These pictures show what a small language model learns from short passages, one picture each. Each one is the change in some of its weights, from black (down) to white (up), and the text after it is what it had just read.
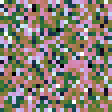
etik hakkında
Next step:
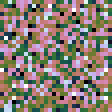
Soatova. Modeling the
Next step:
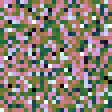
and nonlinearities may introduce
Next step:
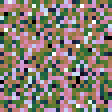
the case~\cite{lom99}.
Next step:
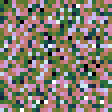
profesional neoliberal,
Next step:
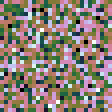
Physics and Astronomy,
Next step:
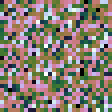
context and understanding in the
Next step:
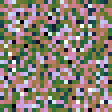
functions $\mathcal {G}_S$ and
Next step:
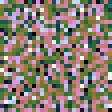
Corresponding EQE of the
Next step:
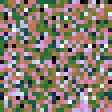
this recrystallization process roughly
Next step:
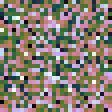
A fin de que la investigación
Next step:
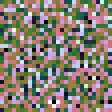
the real part of the AC
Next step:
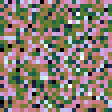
determined by $\hat p$). The
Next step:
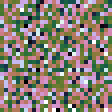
$Y_\mathrm{e}$, and the
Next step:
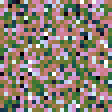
achieve efficient allocation.
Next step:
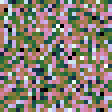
stasfy other F-UE's
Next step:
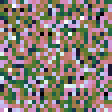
de polímero cruzado de
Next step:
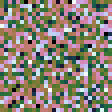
mexanizmlari inobatga
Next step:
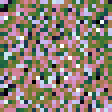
is that the exterior derivative
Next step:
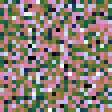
\(\theta^h\) approached
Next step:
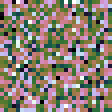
Kalit so'zlar:
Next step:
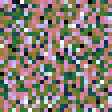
taqdirdagina ona tili
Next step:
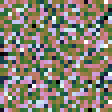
Hence, for $\beta_{pp}
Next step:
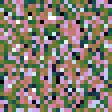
readout Hamiltonian. To
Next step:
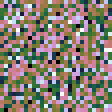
recently for the baffled case
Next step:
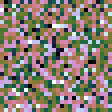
de información ideal para el
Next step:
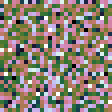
Cette question porte
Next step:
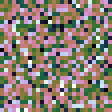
singlet with complex VEV.
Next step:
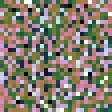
the networking resources in which
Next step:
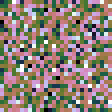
transformations among things*. This is
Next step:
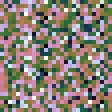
jamiki iqtisodiy
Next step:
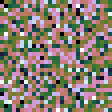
the IGM modelling in the
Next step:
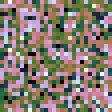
Does evaluative
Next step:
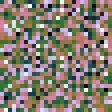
że popełnianych
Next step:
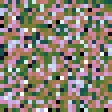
футболистов на
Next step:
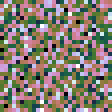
ten był dotychczas
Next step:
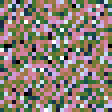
upturn of the normalized
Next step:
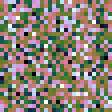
geodesic equation is modified by
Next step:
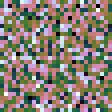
maximum. Indeed, the
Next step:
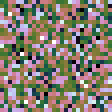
Mahalliy maktab qaysi
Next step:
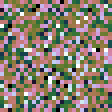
are accounted for with the, by
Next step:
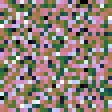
که باید
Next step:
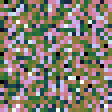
pb for spin-independent
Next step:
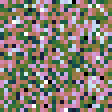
models respectively. This suggests that
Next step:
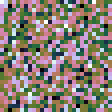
bernuansa identitas
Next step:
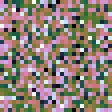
empíricos, y otros
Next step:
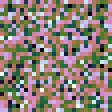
va milliy bayramlar,
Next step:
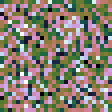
balans lijkt wel
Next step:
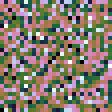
Гуреев А.
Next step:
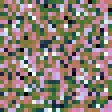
of cultivation technology.
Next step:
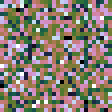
largement employées dans
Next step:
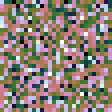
com o auxílio da
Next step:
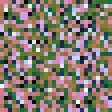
بن سراج
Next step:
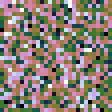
than} suggestive, a more
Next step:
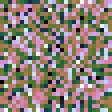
them, as it can actually
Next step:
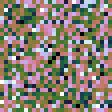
the measuring current is varied
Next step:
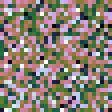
make it possible to use this energy for
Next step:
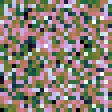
early stages of temporal
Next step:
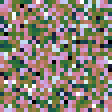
use Twitter to share their
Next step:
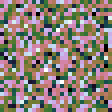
entire wavelength range).
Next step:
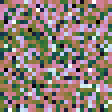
dataset is prominent. A
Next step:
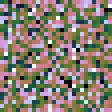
alimenticias no resultó
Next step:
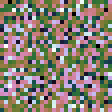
$T_\mathrm{c}$ but also large
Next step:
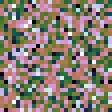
Ушбу хавф
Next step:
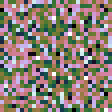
является признание
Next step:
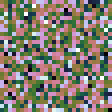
Sont identifiés 1)
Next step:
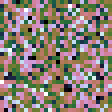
components as criticism and theory"
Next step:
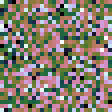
le but de préserver la vie
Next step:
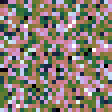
same linking degree
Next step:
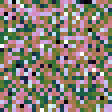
quantum signatures in the population
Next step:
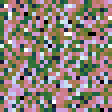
effects in the phase space of the distribution
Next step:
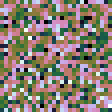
the warp is made of
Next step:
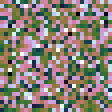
rivojlanishiga sabab
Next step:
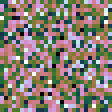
band dispersion. The exciton
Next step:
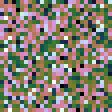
clínico da doença,
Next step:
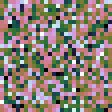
pentru inovație și
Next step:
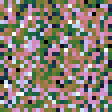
be explained by its motion
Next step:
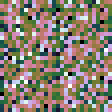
protons. It is performed by
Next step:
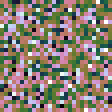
CROC (CMS
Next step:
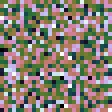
space inside the SWCNTs
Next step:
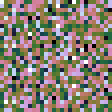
da memória coletiva, de
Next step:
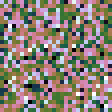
path and is deadlock
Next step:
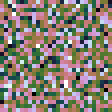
$\alpha$ to balance signal
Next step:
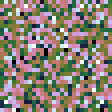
divergence effect is most
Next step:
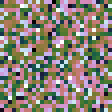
(MaxEnt) to predict
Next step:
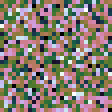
bo‘lish orqali
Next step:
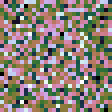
amaliy ko'nikmalarini
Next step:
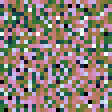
the educational experience. In
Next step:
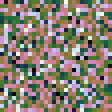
such a device architecture
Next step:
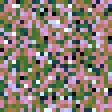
as Novas Relações
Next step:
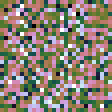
These spin-orbit
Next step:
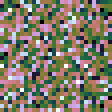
p\leq d$. We then define
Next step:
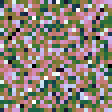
regularisation scheme.
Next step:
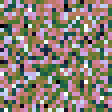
qilish, milliy va
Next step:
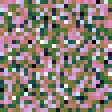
Relative to lightly
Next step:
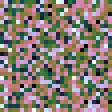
máximo de pena que
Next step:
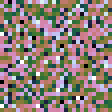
and the quoted errors are
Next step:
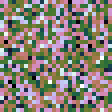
tenacidade à fratura na
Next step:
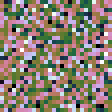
of the galaxy "flock"
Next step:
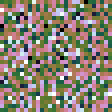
отсутствии их
